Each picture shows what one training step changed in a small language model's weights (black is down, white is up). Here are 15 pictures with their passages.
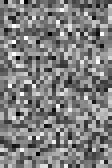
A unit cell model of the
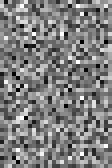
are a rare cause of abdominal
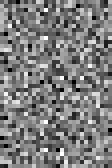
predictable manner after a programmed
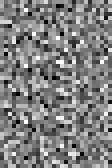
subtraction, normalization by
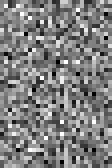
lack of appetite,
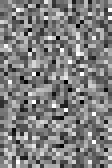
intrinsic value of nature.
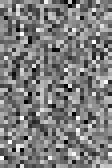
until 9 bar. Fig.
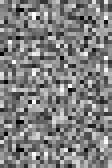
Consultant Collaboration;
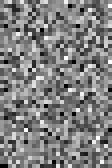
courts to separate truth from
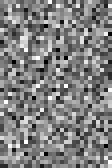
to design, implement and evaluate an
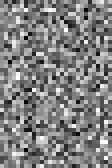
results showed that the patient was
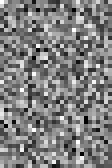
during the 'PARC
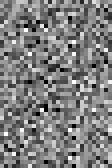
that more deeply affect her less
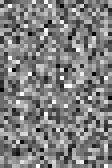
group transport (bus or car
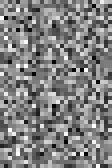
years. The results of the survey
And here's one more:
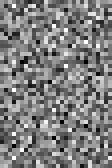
capacity building activities in the Western
